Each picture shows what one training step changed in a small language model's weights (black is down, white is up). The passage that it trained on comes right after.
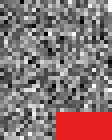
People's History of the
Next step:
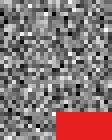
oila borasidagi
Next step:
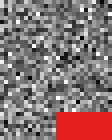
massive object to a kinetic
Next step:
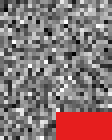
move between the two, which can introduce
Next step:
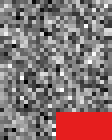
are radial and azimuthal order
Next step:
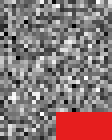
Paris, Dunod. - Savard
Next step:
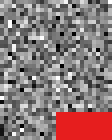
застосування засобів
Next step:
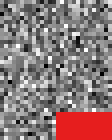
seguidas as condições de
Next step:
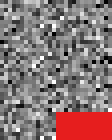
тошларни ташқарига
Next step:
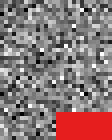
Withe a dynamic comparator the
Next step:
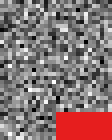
post selection we achieved a room
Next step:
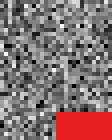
model extension toward higher W.
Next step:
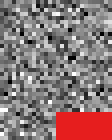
ажратиш ва ҳисоблаш
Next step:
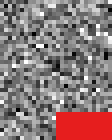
Gruppe über 25m war
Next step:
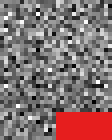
parameters of the model can be estimated by using the
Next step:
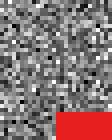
booking.com, agoda.com
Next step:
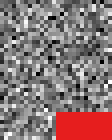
solution, which is used to fully
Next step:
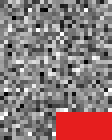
of disconnected bifurcation
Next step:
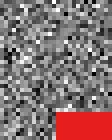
to be strong enough to prevent this
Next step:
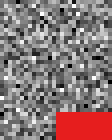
a manifold can be seen as a
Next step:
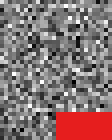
propostas de aprendizagem foram
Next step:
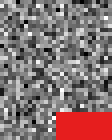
heavy Higgs decays into
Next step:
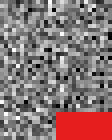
país. Este clima fue
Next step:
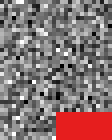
Angaben zur lernenden
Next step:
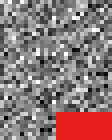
en la promoción de nuevos
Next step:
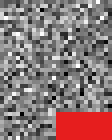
re-use the same cryptographic
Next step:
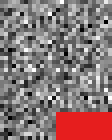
этот Новый год Много
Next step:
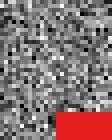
тем внутри каждой
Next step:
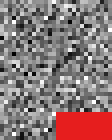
Bundan shunday xulosaga
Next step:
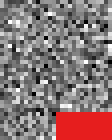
filled symbols). The median
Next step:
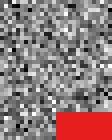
em A Interpretação dos Sonhos
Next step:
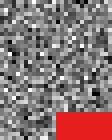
through a visualization and help
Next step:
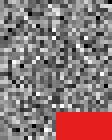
angular momentum to gravitational
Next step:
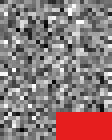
cultural y su impacto en el
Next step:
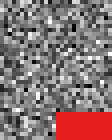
sürecindeki hatalar,
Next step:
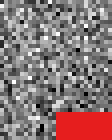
$\langle i,j \rangle$ on the
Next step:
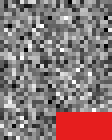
a dicotomia entre a experiência
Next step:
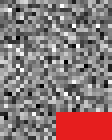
We used the moment closure approximation
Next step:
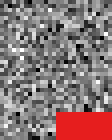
a \ac{LUT} with
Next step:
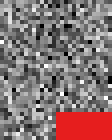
В. А. Журавлев
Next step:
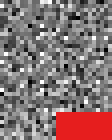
\author{Guoming Wang}
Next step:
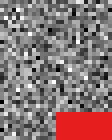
and bases the mesh selection and error
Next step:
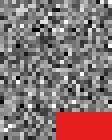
if it is for the neoliberal
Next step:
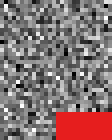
кўплаб буюк
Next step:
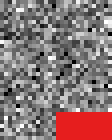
a geração Z têm maior
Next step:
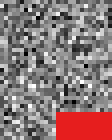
part of the band structure at all combinations
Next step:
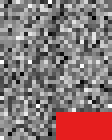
rendered in distinct colors, and
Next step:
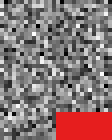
снижение потребления
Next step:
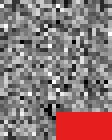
and Doppler out of range\\ \hline
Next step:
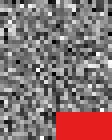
images obtained with the TIR optical
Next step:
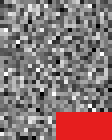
our noise, we derive all of the parameter
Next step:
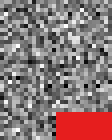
for 20-50\% central Au-Au
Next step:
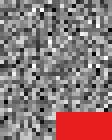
the $\alpha$- over iron-peak
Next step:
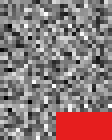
legiuitorului ceh
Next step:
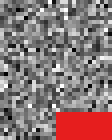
of spontaneous symmetry breaking.
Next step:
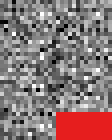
(oqqanotlar 20 dan
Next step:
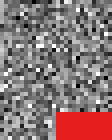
of the elliptical galaxy
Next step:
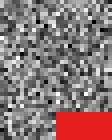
undetermined variable $z(1)$.
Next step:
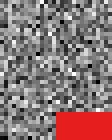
Д.Ш., Рябов
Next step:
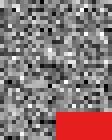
bagaimana proses
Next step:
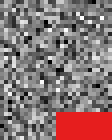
En la actualidad este punto de
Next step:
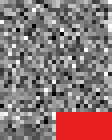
shown that under reasonable experimental conditions
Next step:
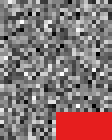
portion of the surface adjacent to the
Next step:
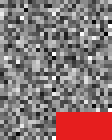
A1 channel. **Figure
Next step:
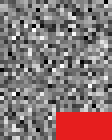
ушбу журналда чоп
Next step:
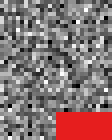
the first time, different models are proposed for
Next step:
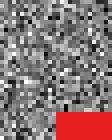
the fundamental frequencies of the
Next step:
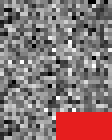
bosh boshqarmalari,
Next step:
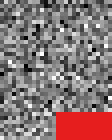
is expected that the maximum peak proton
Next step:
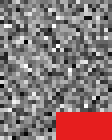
thrown in with several more technical
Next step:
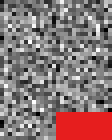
گشت چو
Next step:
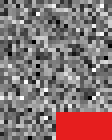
и музыкальные
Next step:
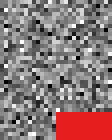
the Re-Pair algorithm which
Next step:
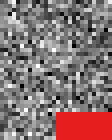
ham to‘liq tarjimalari
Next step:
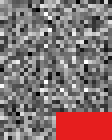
models. According to their
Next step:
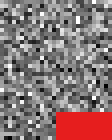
the theoretical error. Similar contribution
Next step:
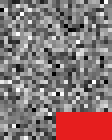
\cdot \nabla_{\mathbf{x}}
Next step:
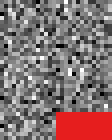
sachalinense* F.),
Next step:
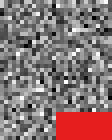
solusi. Subjective well being
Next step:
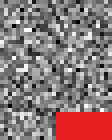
Venturini2020a} or if they
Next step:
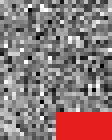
(right). The thick line represents the
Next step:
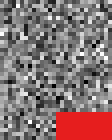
avoiding multiple counting of the same
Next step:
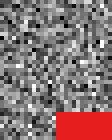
de guerre* (De Mauro
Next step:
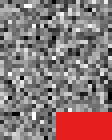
11). Ce fœtus est
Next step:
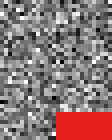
giudice in base a questa
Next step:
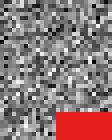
le continent africain est relativement
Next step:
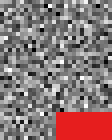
força em indivíduos
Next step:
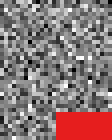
como el Maestro León,
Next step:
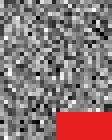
considered. First, the artificial
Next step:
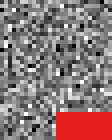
terminal group and PEG, most
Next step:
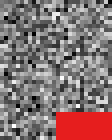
rate will increase up to 17 kHz
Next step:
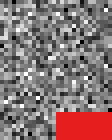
mass profiles of the lens objects was
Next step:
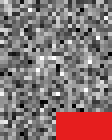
are smeared when it is accounted
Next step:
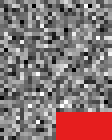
from graphs} $\mathcal{G}_{i}$
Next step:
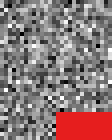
à tester des conceptions de
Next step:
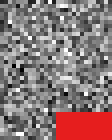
basis used above it takes the form $$
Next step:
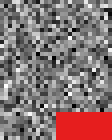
the outdoor method in an effort to increase
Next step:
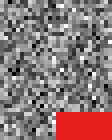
the later labels indicate increasingly
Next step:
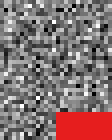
between the spins. Note that the
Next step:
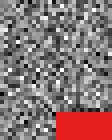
output layer of the network
